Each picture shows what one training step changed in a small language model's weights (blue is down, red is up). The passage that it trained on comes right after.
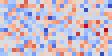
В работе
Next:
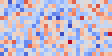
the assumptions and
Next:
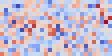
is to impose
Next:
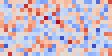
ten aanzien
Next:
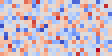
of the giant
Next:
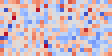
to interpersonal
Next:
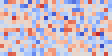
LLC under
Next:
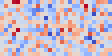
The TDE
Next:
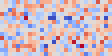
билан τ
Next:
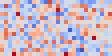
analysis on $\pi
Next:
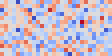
at the micro
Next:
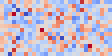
forma negativa e
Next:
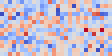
para fazer
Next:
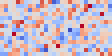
for your field %
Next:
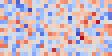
in the smaller, and
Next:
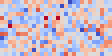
left for future
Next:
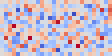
що мають
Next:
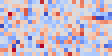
не меняет
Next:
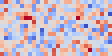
e a atuação
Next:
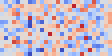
gul solish
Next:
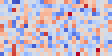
monitoring of the
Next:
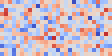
depicts the
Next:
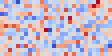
streams that
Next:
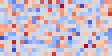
que acomete
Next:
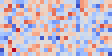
and Sciences, University
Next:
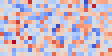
in this context) the
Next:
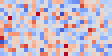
based mainly on the
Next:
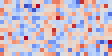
of optical and
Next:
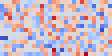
papier en het
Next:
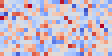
on QPO
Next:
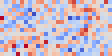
transcreva do
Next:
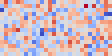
... Het is
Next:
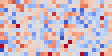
boundary ones or a
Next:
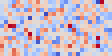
The prime example of
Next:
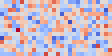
industri di
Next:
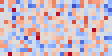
set also allowed for
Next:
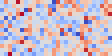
cette forte
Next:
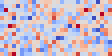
(the error correction
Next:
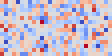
influenced by its
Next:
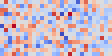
can be used for
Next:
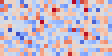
To date, the
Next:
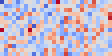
wish to compare
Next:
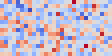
in the symmetric case
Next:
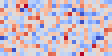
comunica que ha
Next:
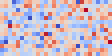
space directions with the
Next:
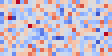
va bazaviy
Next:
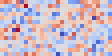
como a organização do
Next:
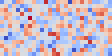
a implementação da
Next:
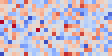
травления на
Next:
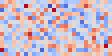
solutions. For smaller
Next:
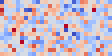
simulation until the
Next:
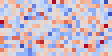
se reduz a
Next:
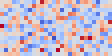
algorithms such as
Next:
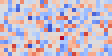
massive galaxies from
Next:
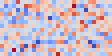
і держави
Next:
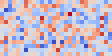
path becomes a
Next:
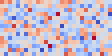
first column shows the
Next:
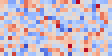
any energy loss
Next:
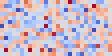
quark mass in a
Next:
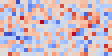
realized. The same
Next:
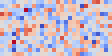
ve ekonomik
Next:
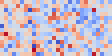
multiplet. The
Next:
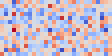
ham qarash
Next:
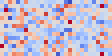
its dual gauge theory
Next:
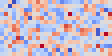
de concevoir
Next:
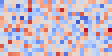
Extinction is
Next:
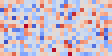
by connecting
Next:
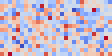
even with universal
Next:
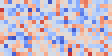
geometry to the
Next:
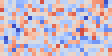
suitable to
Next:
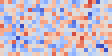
sobre pilotis
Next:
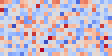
statically reflect over
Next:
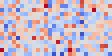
essential difference then
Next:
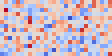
segmentos medios
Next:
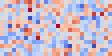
converted generated
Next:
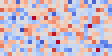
no período,
